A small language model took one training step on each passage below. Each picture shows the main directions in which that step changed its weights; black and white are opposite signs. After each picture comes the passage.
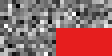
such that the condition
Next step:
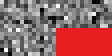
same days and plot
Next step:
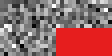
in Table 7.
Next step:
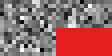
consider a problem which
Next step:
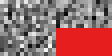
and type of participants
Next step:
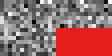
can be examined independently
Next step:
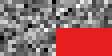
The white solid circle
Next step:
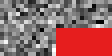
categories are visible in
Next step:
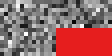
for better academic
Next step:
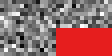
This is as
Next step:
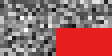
define the density parameter
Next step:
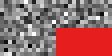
temperature limit, to
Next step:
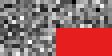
prestress mode
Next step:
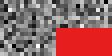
DEN, combined
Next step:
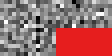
Yukawa couplings
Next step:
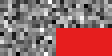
to recast the
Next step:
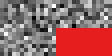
in the core science
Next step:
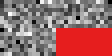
can be created as
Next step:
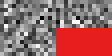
ease of use
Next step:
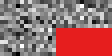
leading configuration contributing
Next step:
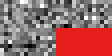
quality of the user
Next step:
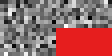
and Dirac surface electrons
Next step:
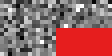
ontologies and
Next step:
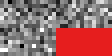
every segment depends on
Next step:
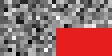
the solution of equation
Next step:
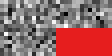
and reactor
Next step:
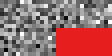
balanced diet,
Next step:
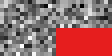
interactive video streaming
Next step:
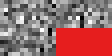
the implications of
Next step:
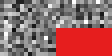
allowed so as to
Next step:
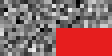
the linear correlation can
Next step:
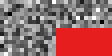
Quantum Field
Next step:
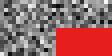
our internal evaluation
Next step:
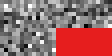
However the mean age
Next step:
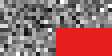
more accountability in
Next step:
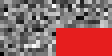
the feasibility of
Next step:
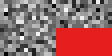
the standard and
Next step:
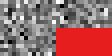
and R.
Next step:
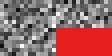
lattice), and 6
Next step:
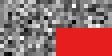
function is a
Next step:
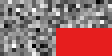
index from the ground
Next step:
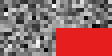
the proposed distance
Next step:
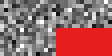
this study revealed that
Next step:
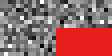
flux calculations in one
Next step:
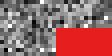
was used to
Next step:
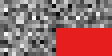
the secular instability
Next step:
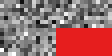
interval time of adding
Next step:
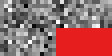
wages. The
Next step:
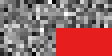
find the ratio:
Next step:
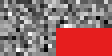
occurred in any
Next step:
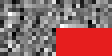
is then computed by
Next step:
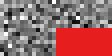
Wensar High
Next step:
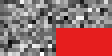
standard carriers
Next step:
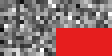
as antiviral
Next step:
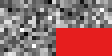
long-dashed curve
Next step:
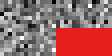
The matrix of the
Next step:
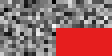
The services of an
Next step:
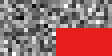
points, fail to
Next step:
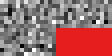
and leading to
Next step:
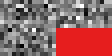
aggregation probably due
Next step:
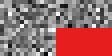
institutions by providing a
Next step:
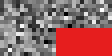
it provides closer
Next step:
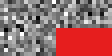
Mechanism to
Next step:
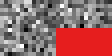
than what my
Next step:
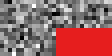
its benefits,
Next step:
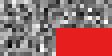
then in addition to
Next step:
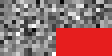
fit. The
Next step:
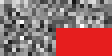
which ensures that for
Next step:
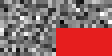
monoidal category will
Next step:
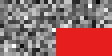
atom of the
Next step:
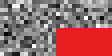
about the easy performance
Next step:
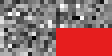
And then, the
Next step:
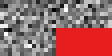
$m$ and
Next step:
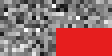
the static typing
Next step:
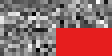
Although the role of
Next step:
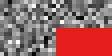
our gratitude to
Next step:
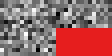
structure observed at low
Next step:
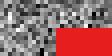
receives messages
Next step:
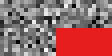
framework has already been
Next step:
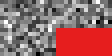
shows that at 44
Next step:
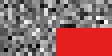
change in the spatial
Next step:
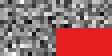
regime of the dual
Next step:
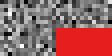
and trained different
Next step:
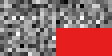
least desired -- for
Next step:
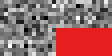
the {\it
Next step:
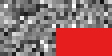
acceleration (taken
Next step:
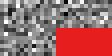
and $\beta$
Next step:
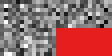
based on a
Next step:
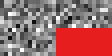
should be noted that
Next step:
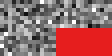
properties is designed to
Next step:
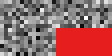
quantum efficiency of
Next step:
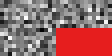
failure in the
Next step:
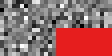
also argues for
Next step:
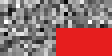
and $\beta$.
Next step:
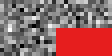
equation (1)
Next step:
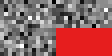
Before moving onto
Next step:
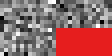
We report an
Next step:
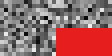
a significance level of
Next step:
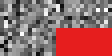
to be zero.
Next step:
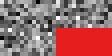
gap also affects the
